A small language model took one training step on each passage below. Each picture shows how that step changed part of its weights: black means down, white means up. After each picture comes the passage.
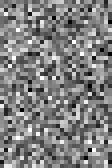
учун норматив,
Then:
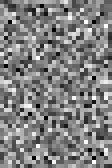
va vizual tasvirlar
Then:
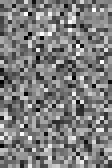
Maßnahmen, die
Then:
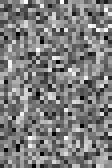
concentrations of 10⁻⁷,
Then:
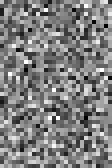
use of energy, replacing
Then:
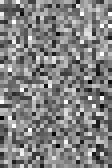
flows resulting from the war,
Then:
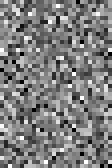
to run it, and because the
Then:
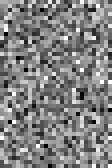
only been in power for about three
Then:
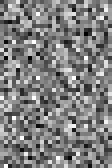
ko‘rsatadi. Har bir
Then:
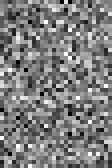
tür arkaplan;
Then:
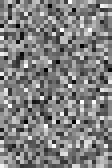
juda katta farq
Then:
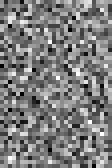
свого народу»
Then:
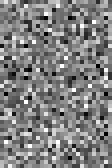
qaratilgan yangi bosqich
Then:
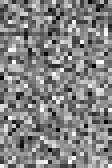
dimension, which permitted many
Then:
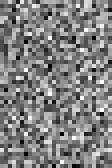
AI serves the proposed
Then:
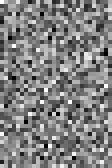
transformación de prácticas
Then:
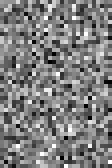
intihal kontrol
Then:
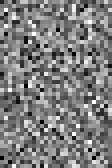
so‘zini eslab bu
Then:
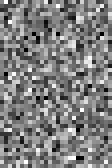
such a catastrophic
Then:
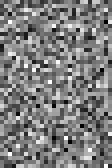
condensing temperatures and superior
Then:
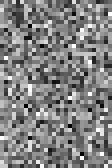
of this hotel, the
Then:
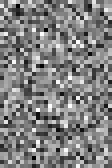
karier, mencari
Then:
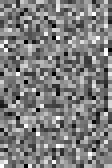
ان مستوى
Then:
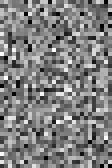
and comprehensive reviews that collectively
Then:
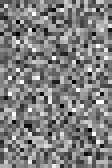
Gerak Ilmu Dalam
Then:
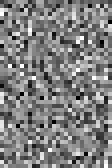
decorrência de uma
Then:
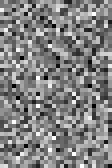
qrup ən
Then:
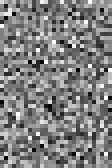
imalo utjecaj na
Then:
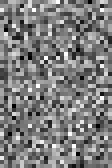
Barqaror fiskal
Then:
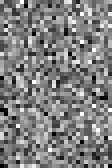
system. This is the reason the
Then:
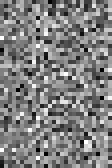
\times N} \quad
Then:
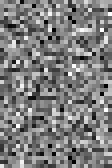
de demandas institucionais e
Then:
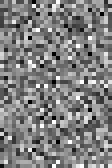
insurance premium among
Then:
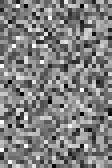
BACK PAIN
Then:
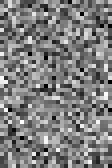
effective information is challenging.
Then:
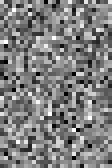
obesity a double
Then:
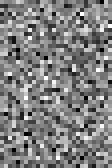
computational volumes 5 through
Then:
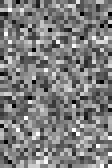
is one of the important issues to
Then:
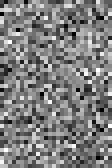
jettison the negative ones
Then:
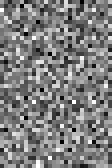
n (%) Familiar with the
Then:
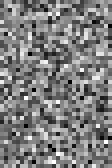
approach is highly relevant for both
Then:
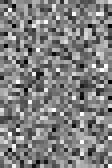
size is between 258 to
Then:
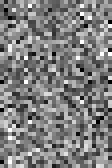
designed and customized using the
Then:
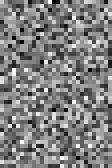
de artes plásticas na
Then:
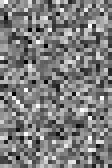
contributes to the development of
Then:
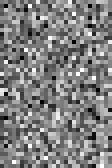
this: 1. “The world
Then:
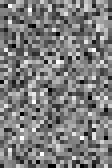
methodologies → Machine
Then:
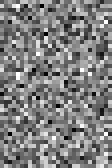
Release of complexes of
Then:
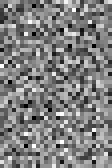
PROBLEM OF HUMAN
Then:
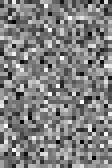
se necesita la producción de
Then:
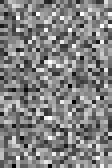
the abdominal bones on
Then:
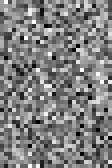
discussing religion and its
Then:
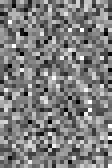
each gene t_p inside
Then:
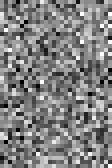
of the idea that the actions of
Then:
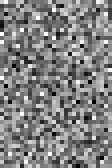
sim.*** La niña
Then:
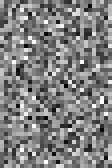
qaratilmoqda. ¹
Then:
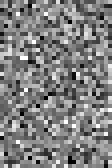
workers constitute a heterogeneous
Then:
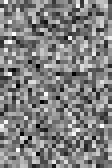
of data-driven
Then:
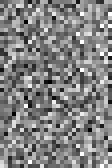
the positioning school and the cultural
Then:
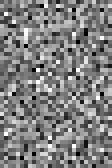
Tommasino, Inês
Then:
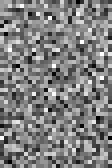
as well as their distribution within the
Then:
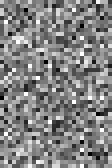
scheint die Reformation im
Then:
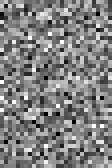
"Gender Equality in
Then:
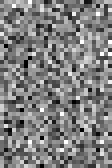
4 mm in the mandible
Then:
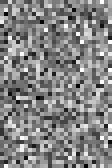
introduced into the mathematics
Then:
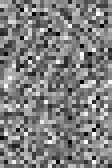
faoliyatning ahamiyati”, Science and
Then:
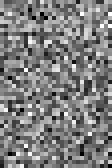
well as the relationship between the patient
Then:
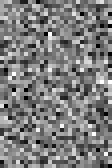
many which have fewer than
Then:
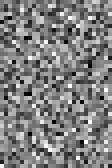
a, \quad r <
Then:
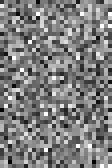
thesis. The personal experiences
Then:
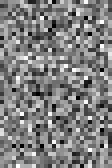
الأسباب إلى
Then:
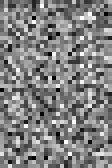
conseguir algo de
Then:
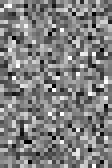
консолидация активов
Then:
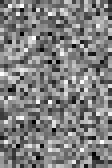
tools provide by management PMAO
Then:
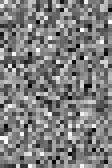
abrigos rocosos en
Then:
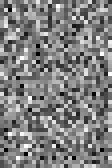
- [8] The Rise
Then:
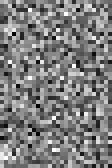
datasets enhanced machine learning model
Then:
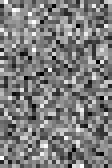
van financiële
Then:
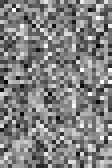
the genotypes studied.
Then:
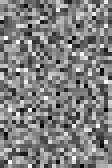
novi limiter ugla
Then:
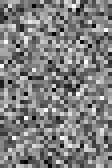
PROBLEMS In general various
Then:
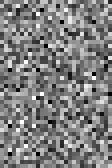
BERISH USULLARI
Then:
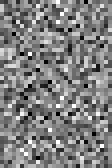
muhim. Bugungi
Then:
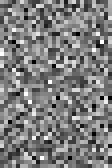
brengen. Nog
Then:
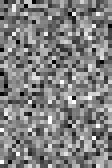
економіка стає
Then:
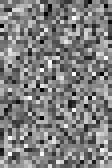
concretizar os objetivos
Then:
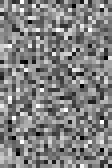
papel dentro del romancero
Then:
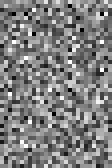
major contributor behind the
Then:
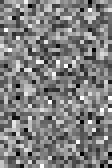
of the high god - No
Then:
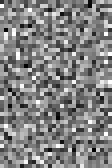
a Glasgow Coma
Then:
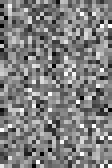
population dynamics depends more on the
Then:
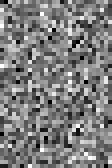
de aspectos atuais, sendo
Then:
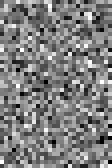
impose several constraints,
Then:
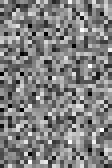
trajectories, and also
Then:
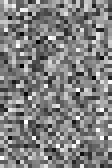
the postoperative period (62
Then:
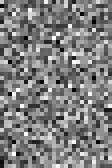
propagation. Effect of
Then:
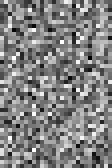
centers are at risk,
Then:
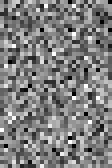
topildi va hozirgi
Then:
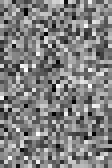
RF signals applied to the
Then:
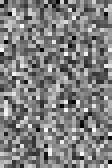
induced by p85 β
